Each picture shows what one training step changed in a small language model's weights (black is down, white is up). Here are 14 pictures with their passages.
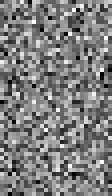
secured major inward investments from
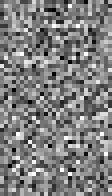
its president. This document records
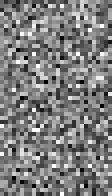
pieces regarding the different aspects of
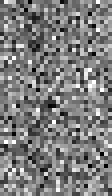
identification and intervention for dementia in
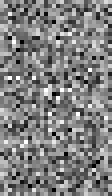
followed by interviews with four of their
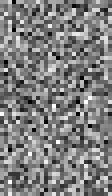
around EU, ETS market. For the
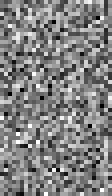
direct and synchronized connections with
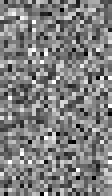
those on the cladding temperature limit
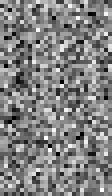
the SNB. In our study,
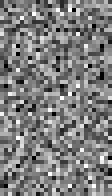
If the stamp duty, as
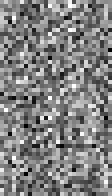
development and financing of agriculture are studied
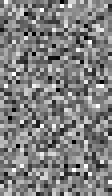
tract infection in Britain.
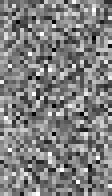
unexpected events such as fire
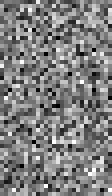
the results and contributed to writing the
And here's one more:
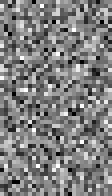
surfactant can be reduced by
